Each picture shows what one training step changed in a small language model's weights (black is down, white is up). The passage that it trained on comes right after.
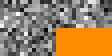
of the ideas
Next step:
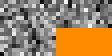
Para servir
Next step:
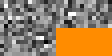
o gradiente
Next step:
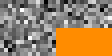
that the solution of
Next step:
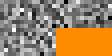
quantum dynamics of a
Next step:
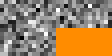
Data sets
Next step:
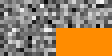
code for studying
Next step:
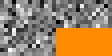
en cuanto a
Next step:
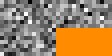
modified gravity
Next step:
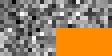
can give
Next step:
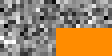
everywhere on
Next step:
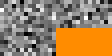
nivel de
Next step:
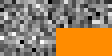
is set to be
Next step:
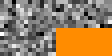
en worden
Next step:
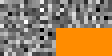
pump field
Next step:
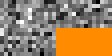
for table
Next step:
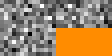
other one with
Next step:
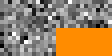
models with bounded
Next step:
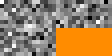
these common
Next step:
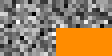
de mi
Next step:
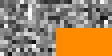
atos de
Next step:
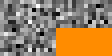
berilgan eng
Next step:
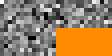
по уч.
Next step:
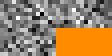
discern directly
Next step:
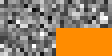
и развитие
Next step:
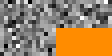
como «la
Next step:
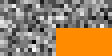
are deposited
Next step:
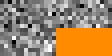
solute; this
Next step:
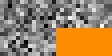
reflect the
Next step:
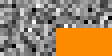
// Young
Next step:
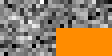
to AP or
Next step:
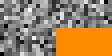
positive tests is
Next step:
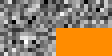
bit variables,
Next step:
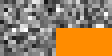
of the cluster
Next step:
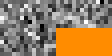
After a
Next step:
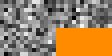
of readout
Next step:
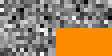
с основной
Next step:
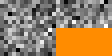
only on the
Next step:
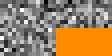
that there is a
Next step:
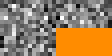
one. This higher
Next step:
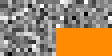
kez de
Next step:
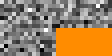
matrix element as well
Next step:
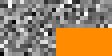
do texto
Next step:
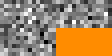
atomically flat
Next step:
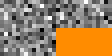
other is distributed
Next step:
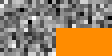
constants), we
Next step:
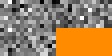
verify the
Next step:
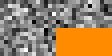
simulations of wave
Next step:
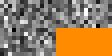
across a
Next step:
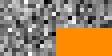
analysis yields an
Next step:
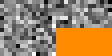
intilish va
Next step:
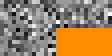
the tests following
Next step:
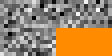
merit of
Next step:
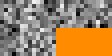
of different widths
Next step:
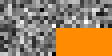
(at least
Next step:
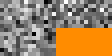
analysis of the
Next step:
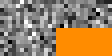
hot to
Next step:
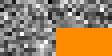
is the inverse
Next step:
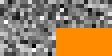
dan kru.
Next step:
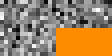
les visiteurs
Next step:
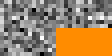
va ularning
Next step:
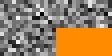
directly include
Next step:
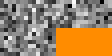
Marifat of
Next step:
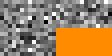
problem, see
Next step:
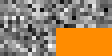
spectra of
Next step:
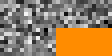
lattice size is only
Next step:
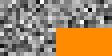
increased by over
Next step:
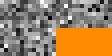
com os outros
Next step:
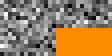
which are not
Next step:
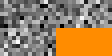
à retenção
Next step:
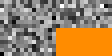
transactions de
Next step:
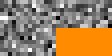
che hanno
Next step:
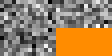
is also invariant
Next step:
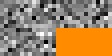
m yang ada
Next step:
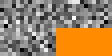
y muestra
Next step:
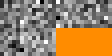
cell cross-section
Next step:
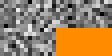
los requisitos
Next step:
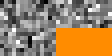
expansion for the
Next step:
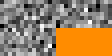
momento da
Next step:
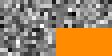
initial state of the
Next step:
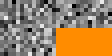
a los dos
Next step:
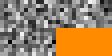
of variable amplitude
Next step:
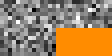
during the motion
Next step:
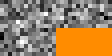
menen birge
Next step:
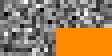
capable than
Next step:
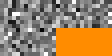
o gendere
